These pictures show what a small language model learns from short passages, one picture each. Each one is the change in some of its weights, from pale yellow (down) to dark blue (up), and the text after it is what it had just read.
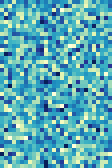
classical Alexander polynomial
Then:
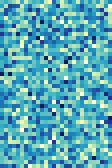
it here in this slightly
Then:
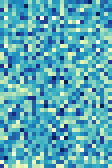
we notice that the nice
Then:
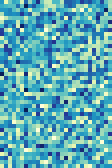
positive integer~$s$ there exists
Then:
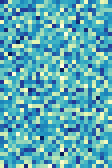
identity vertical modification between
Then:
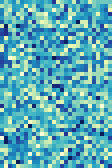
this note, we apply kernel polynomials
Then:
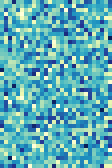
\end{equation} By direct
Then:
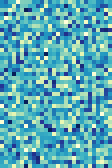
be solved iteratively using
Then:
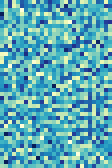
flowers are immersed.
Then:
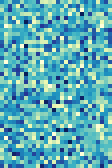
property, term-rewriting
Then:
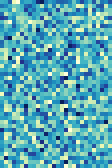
the secondary frequency
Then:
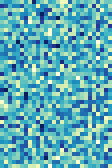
$X$. \textit{The
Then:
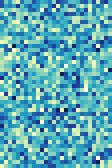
the normalized curves, obtained by
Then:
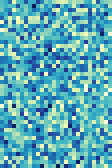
the two ends of an
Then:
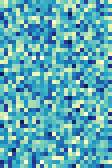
of the eigenvectors of
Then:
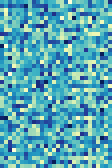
which is a Lipschitz graph above
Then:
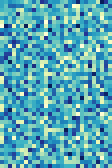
smooth plane sextic and
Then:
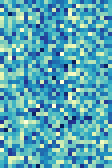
of $g$ with respect to
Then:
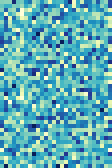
\end{equation} the linear
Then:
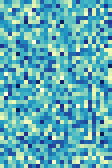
of statistics*.
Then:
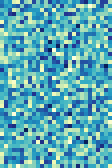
a principal integral ideal of the quadratic
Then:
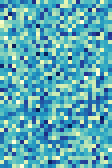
$A$ and a left module
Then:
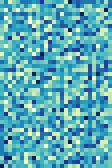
shallow vat of
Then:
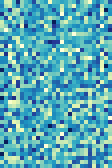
Hamming weight of the
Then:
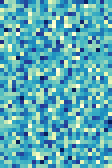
without Hecke algebra theory.
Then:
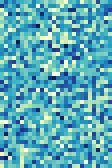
Let $V$ denote a
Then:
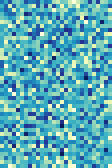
$\e\to 0$ implies
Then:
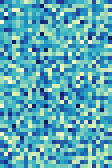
characterize Bergman spaces
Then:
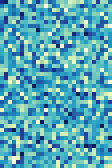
C)\subseteq V$, where
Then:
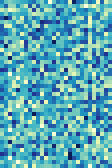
the proof of the genus
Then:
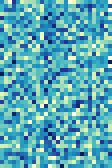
the spatially continuous analog
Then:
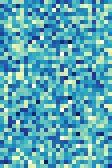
the desired $\Theta(n)$
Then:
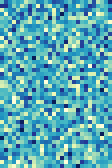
From the definition of $H$,
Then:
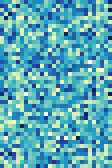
the operator $B$ with an
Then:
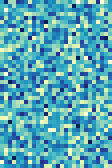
metric properties of graphs to draw
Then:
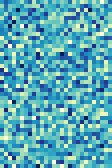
dual coproduct and its
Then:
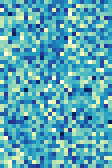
of $P_\omega$ for
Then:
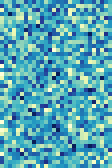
of $G/K$, when
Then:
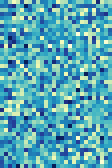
create an efficient
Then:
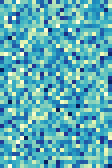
the semiclassical
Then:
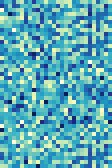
in $G$. We claim that
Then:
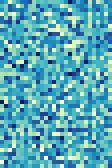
and internal covers},
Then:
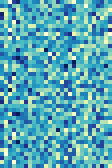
oriented graphs with inversion number
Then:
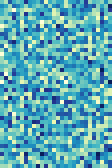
$\boA$ is a complex
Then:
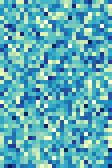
\frac{\nabla \times
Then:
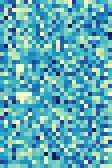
I \times I$ are given
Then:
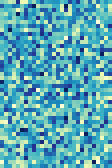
parameters [8], then the determined
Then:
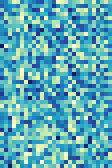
in the meantime, the main
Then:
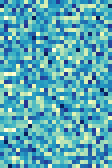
harmonic 2-form, we
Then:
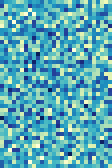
and $(\beta)$ is trivial.
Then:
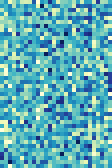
{\em By choosing
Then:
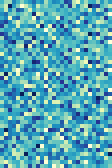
$\omega:Z \to
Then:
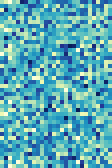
applied to the formal distribution of
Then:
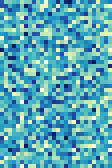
every continuous local martingale
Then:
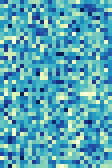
to reflect risks
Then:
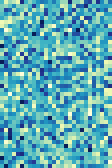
$\epsilon >0$ to be
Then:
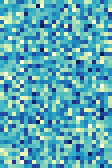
stay concentrated for
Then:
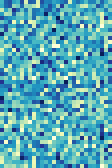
game. This can be
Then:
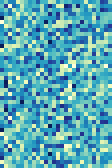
we probably have the
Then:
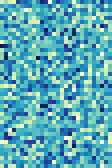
that students often
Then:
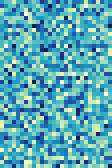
and femurs with lesions
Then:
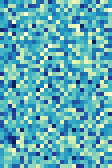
dv\right) = 0
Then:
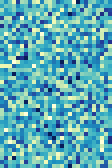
and well-balanced method
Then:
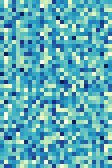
\quad 0<t<\infty
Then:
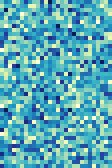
a fusion flag.
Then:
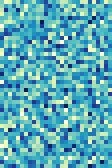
used to obtain the rotation vector
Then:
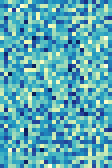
class of exclusion models.
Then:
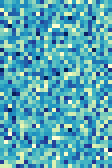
constant defining tuple,
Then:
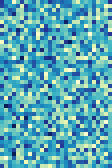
a random polynomial are real?
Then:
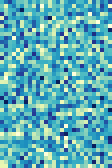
defined as the laplacian
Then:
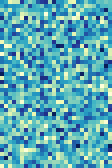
information about $\beta$ and,
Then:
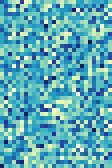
now employ a $\Delta
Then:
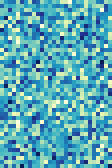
I}$ be pointed
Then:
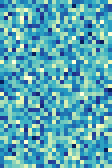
$b$ in terms of an
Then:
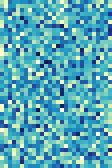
times. \n We remark that
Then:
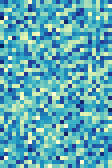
estimate. The appendix details
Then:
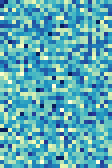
and $\bar{\mc Q}$
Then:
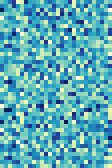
\sum\limits _{x
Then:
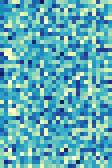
illustrate the impact of
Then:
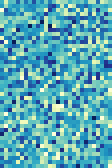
is at most three points, and
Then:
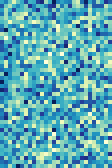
the inequality constraint, Equation
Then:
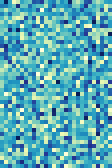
the triangle removal lemma,
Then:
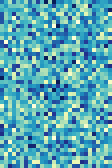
holds. If, on the other
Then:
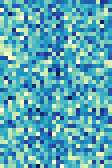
of $A$ by considering
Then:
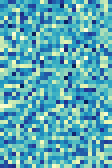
run three trials to obtain
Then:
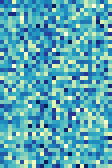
is a vector field of the shape
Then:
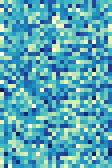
constitutes of distributions such that
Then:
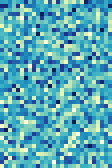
$\Sigma$ is connected, and
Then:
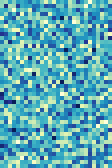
the twisted character is defined as
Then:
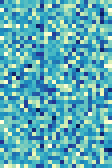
is worse than for the first
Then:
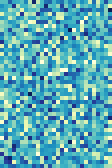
\G$. Therefore for at least
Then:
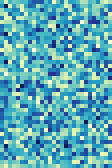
the following table gives four classes
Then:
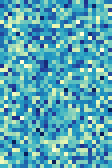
the functions $k$ and
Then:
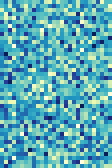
is cubic, it is
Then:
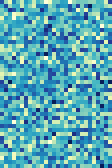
is a {\em strong unit}
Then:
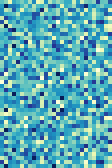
\qquad &&\text{in
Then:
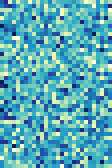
&= C A^k \Omega
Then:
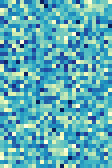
with $\tr(B)
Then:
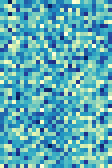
the eigen-values and
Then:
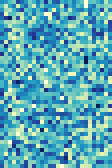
the former equality, because the
